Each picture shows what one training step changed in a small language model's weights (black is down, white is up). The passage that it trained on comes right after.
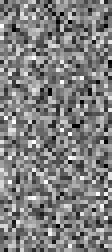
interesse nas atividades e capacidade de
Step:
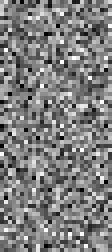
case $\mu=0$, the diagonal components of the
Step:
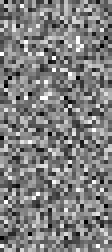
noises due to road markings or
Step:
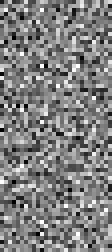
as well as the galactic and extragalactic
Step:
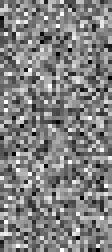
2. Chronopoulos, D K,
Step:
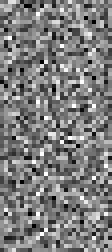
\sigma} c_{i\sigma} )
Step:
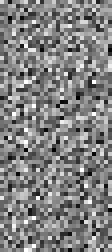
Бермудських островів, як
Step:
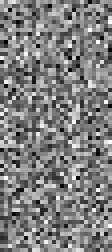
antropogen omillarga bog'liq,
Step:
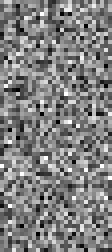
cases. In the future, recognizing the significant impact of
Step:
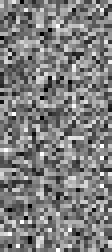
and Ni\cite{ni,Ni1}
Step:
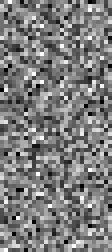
va kapital yetarililigiga
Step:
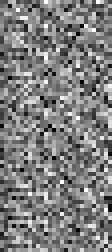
استدامة المدينة المصرية
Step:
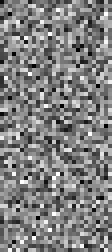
one emission line to another. On the other hand, the
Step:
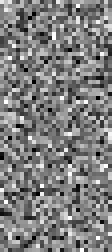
ijtimoiy ta'minot 6.
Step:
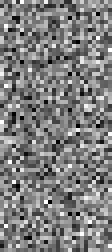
organizava com uma estrutura montada com a
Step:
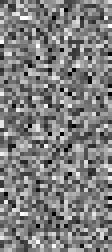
$L_p$ is the polariton propagation
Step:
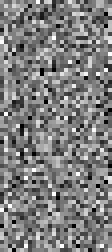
was performed on the transformed ($\log x + 1$)
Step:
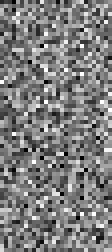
ČMS-P database into a form suitable
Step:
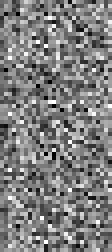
diucapkan, sedangkan fonem
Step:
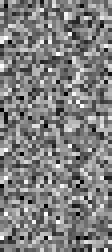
Q, S, V and X (i.e.,
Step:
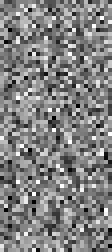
una de las etapas a desarrollarse lo
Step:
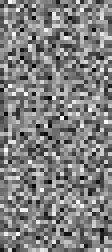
them following the next criterion. On the one hand,
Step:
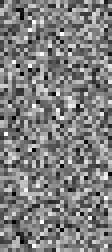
the first inequality follows from the triangle inequality, while the
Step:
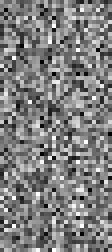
poorer subsequent compliance with
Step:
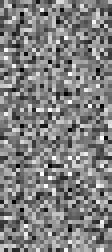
in the (IPS e.max CAD) group
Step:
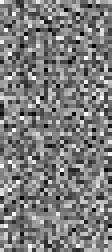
The absorbance of the complex is measured
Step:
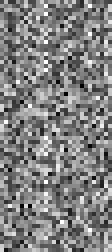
el tiempo y el movimiento los elementos de su
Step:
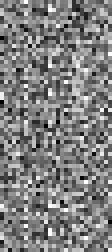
WithoutUHV A O S R N A O
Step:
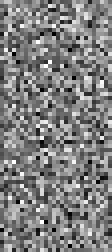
to? Around these questions, it is seen that different
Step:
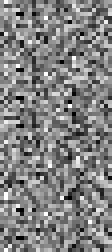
T. D. Z. MOLIYA
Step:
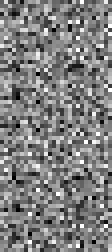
también ha visto un auge indudable durante la
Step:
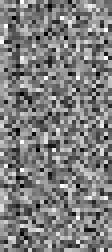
de onde tais funções têm lugar”
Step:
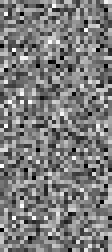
tumour cells arranged in lobules along
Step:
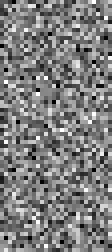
unit value, indicating switching from bunching to
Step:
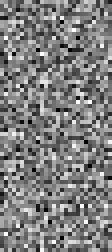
scalar and vector perturbations. Besides, it can
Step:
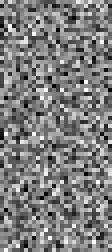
social economy, it is often referred to as the measure
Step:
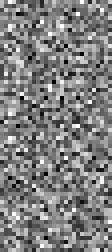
- Obilana AB., E.O.
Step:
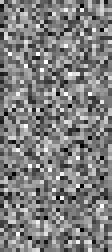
learning management systems. It can be concluded that the authors
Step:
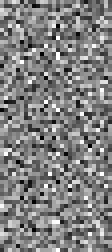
раствор с рН=3,5
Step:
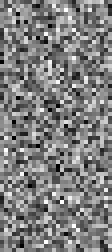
used are cinnamon with the species name
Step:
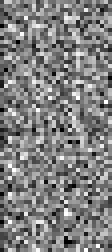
tools like dashboards that help learners understand and
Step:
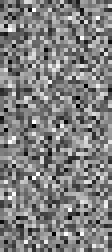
of partners at events of external stakeholders. The communication managers
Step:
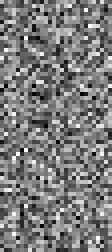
derivatives in the present model. The three derivatives near
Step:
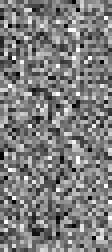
huzurida Xorijiy tillarni
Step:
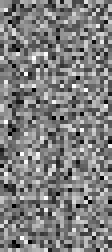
2010, a região Norte tinha
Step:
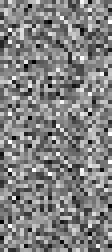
mo‘ljallangan. Aktuelle
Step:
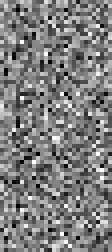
conjunto estabelece material base para construção da
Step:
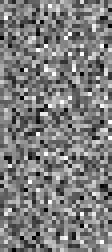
like a Su-Schrieffer-Heeger
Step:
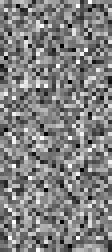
xususiyatlari ko'rib chiqilgan.
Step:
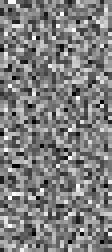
2. ZigBee router,
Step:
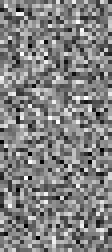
but predicted as defaulter (less expensive) and
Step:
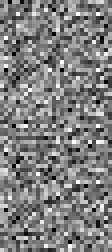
execução de tarefas, o que pode contribuir
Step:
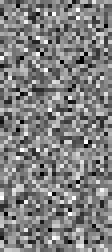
systems for condition monitoring purposes" - [10]
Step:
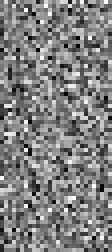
problems, provided that the data to be transmitted can be
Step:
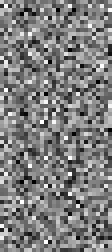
с более высоким уровнем
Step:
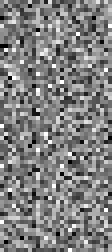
for any number of quasi-particles at $\nu
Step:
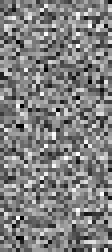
GEMX code (GEMX/CST)
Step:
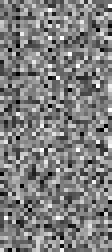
vertices at $x$ and/or $y$. The
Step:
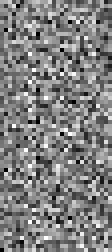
models often fall short in simultaneously managing these
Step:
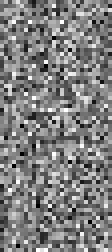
collections show. A close reading of all 152
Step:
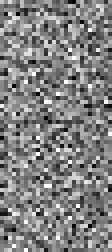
bo'ladi. Qalmoqshohning
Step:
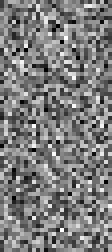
one can represent the whole history of the West as a
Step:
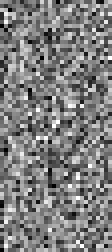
journalism style, its specific features, the scope of
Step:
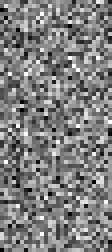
the legal framework. The Joint Strategic
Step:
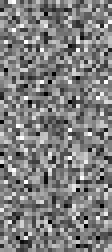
com Doenças Cardiovasculares;
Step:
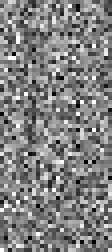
modeled by a Gaussian with 500 pc dispersion
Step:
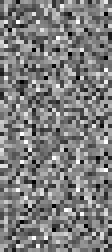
los escolares de 10 a 16 años de las
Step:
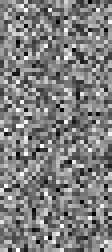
Consortium member organisational bios have been
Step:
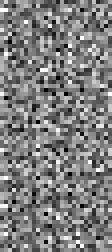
inovação escolar e, por outro, a
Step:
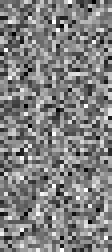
the excitation energy $\varepsilon$. This calculation was originally
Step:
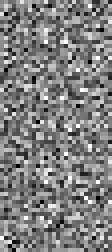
o una función decisiva, es el
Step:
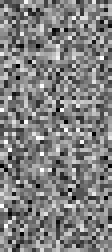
on backend-specific subsets, corrected summary
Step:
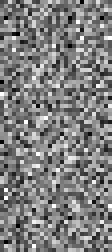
the reasoning trace. We find that while the
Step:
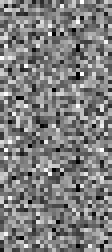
H, Zhou J, u. a.
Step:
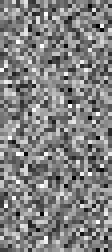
datos. Estructura y funciones de las
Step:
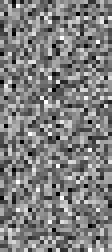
оид ҳуқуқий
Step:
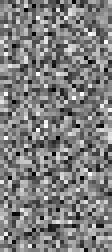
prevención, de tal manera que, por medio
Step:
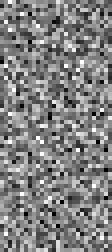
help to increase the functioning and performance of individuals with
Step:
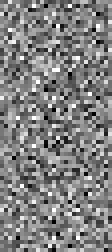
расширение доступа к информации.
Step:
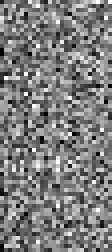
By using the submultiplicativity property we have
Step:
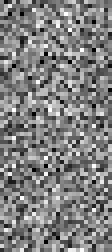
\begin{tabular}{lcccc} \midrule
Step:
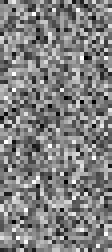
model was compared with a nongenomic evaluation and a
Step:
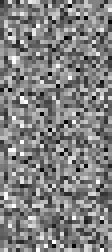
potential to contribute to environmental literacy by equipping
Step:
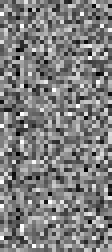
(Kumar 2025) and shows a
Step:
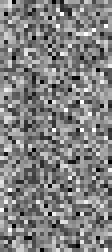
томонидан белгиланган
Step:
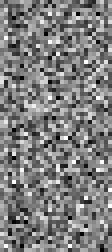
и формированием речи, роль
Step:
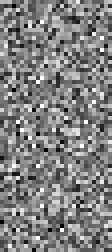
what makes them special. The new generation of gifted
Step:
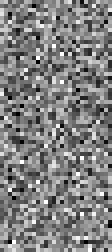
at a certain threshold stress (~58 MPa)
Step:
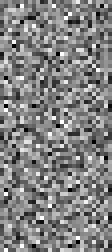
особенности*. — Ташкент:
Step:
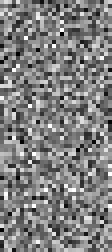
our viewpoint is correct. In the following, to show
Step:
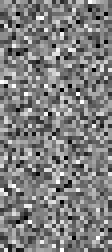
confunda în anonimat și va simți
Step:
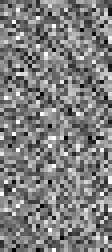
التدخل على جبهات
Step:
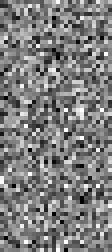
geospatial analysis (Williams, 2017).
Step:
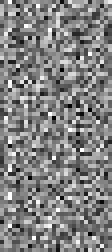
reason of dissolving a banking relationship. Keywords:
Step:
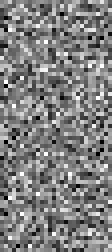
o'tib o'rganib qolish
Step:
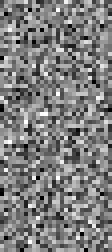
and integrity are carried out. It also offers a
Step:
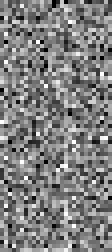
can get their sentence structure and grammar corrected
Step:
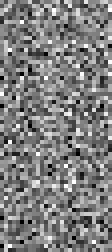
(\ref{1}) as% \begin{equation}
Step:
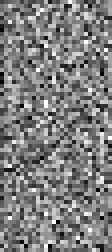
iVAMS 1.0 as it is simple
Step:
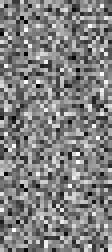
the differences between British and American English was
